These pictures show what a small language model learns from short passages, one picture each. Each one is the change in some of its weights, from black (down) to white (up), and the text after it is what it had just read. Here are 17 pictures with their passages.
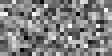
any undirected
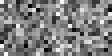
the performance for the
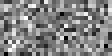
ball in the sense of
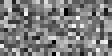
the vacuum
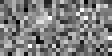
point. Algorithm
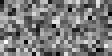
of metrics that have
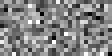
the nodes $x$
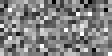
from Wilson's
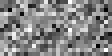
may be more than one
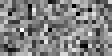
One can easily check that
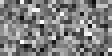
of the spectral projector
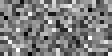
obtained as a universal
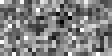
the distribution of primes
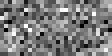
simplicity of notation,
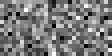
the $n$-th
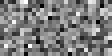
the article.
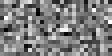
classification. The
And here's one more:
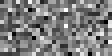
diffeo} we
